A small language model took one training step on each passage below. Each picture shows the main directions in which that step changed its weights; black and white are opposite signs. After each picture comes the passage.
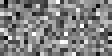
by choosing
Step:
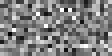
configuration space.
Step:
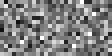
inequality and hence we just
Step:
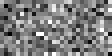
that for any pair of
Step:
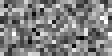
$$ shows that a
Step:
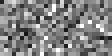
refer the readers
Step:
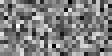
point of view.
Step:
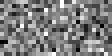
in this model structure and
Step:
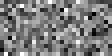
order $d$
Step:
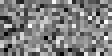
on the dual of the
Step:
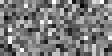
from trigonometric
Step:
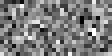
the same form as the
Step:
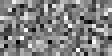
the solutions. The
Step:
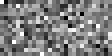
the (smooth)
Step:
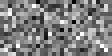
required to satisfy particular boundary
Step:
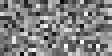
by the vertex they
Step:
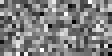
and since studied by a
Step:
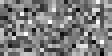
that contact of
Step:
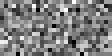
1$). Therefore, by
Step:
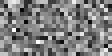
0 \to K
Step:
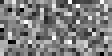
need to deform
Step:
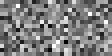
and $W_{\rm
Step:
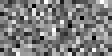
what follows, our
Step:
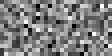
Then there exists a diagonal
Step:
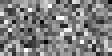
of the second moment,
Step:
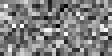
it is really induced
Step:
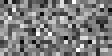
for more information on
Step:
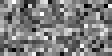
\ \mbox{where
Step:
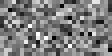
exterior of an
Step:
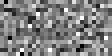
For more details on the
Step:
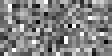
case is done via the
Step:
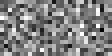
of terms. In
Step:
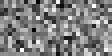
a})$. The first hypothesis
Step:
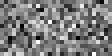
\in R$ such
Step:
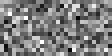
with delay,
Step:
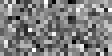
\equiv 0 \ mod
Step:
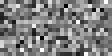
$\Delta$. The block
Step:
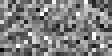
second type of simulation
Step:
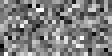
$y$ such that
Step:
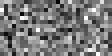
rank the players
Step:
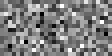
however, the
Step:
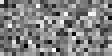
a martingale
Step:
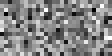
brings to
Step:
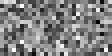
value of $N$.
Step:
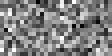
in particular $X$
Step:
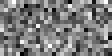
> k \ge
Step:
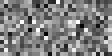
neighbours, and
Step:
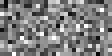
by the solutions to problem
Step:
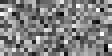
choice of $Z$.
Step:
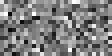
is the growth condition
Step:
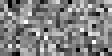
\to \infty}
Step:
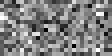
of $\rho$. In
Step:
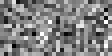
on note $\beta =
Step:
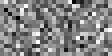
along a hypersurface
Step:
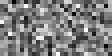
exists a permutation
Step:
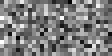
of the underlying
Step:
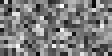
a "hard"
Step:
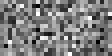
} dimension of lineality
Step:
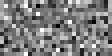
we see that, if
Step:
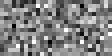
we identify the
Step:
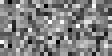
two objects and a
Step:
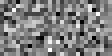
$W$, with
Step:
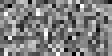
defined as above.
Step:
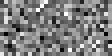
iteration, while PSO
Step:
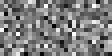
any $s\in
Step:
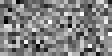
on the example data
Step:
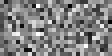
such an $\eps$,
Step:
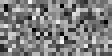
Wiener space
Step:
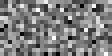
independent interest to those
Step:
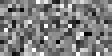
regions in which all
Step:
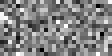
of $s$. Let
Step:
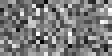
same way as for a
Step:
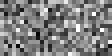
Baire space}
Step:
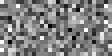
and $U\geq
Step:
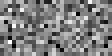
which $\gamma$,
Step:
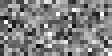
which can be calculated
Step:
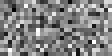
\in \Bd
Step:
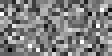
automorphism group of the
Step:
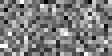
independent of the specific
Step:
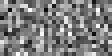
terms in a row.
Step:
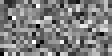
the actions is an
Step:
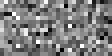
paper, we shall study
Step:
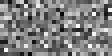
as in Caes
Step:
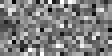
affine realization of
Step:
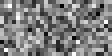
with $t\ne
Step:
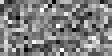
is consistent with
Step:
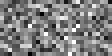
of boxes in
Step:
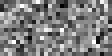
our novel series representation
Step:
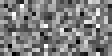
uniformly bounded in the
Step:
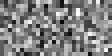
all its eigenvalues in a
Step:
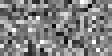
z)\circ y
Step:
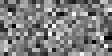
induction can be used to
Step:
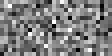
each. All this
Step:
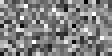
is principal
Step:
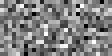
open paths starting
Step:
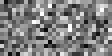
the sequence of functions
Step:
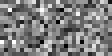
function with respect to the
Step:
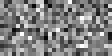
form. But when both
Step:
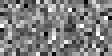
theorem reduces to
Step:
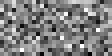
canonically oriented
